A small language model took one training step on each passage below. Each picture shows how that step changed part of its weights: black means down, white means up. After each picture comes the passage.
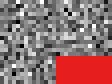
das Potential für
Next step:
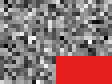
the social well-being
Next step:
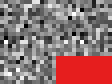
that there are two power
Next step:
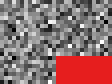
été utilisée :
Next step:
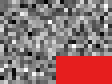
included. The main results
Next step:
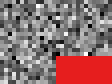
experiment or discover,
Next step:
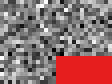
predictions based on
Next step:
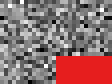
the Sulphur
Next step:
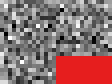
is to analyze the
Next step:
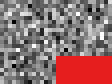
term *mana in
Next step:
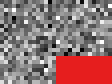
method is its limitations
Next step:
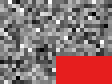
of steel grid
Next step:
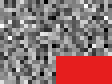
em Metodologia
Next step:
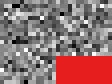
los dispositivos
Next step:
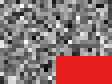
de la diversification de
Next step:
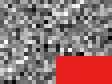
yuz beradi.
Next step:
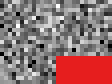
Ivvala Anand
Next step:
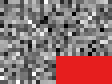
при НП,
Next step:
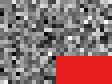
como compreender como
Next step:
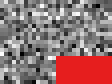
indireto sobre o qual
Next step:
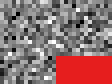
nuclear star
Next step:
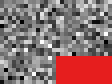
the vortical field,
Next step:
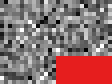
признать в
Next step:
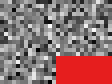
only hypothesis
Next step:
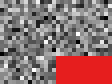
in the most current
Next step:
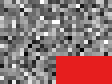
latest technology.
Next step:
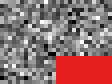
account (Fig.
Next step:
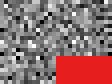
used in clinical
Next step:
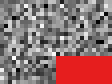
used in this task
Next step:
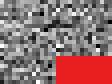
sg= single
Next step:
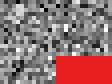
pada dasarnya
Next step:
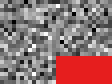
mounted, and
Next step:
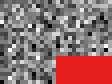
by scenarios
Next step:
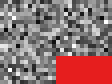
robotot az
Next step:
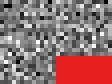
ever known —
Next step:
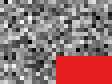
modelo de David
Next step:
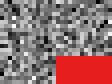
religii Zofia
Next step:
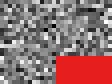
interstices or the
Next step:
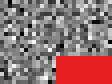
the width of the
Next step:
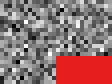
is no significant difference between
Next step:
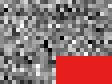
is caused by the
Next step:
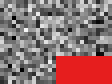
the Big Data
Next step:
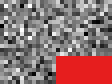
the IPv4
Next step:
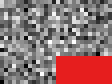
A. Critical
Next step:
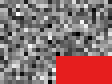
obtained results of the
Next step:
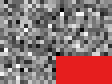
provided with some power
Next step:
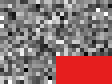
and Weil,
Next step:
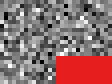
et de soutien
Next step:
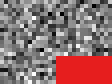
functions, part of the
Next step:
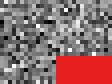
assessing to what
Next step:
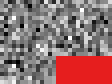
by means of social
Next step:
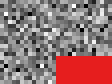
migration is
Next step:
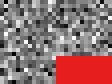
shown to be an
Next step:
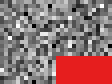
empresas de
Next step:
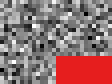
They are a modern
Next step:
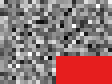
the USA, the
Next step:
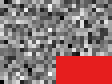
For example, when the
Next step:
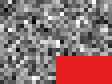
and informative for drivers
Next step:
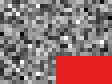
Music Information
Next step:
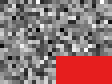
Technical Yuri
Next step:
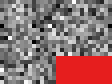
code that performs the
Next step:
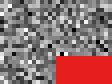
approach. When the
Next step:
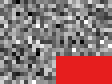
sua origem
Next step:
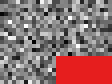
BMD values in
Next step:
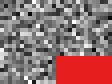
First, the
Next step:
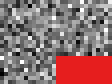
a charged domain
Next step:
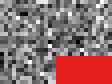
most precocious
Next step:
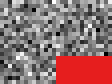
many CLT
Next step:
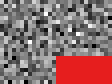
though while
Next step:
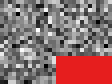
and uncertainties.
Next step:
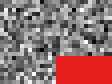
of feelings, develop
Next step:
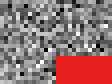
treatment to manage
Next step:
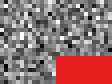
also lead to the best
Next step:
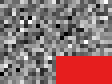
oliy ta‘lim
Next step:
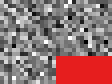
No Some what
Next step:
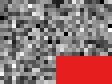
it runs for
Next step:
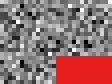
a cluster of
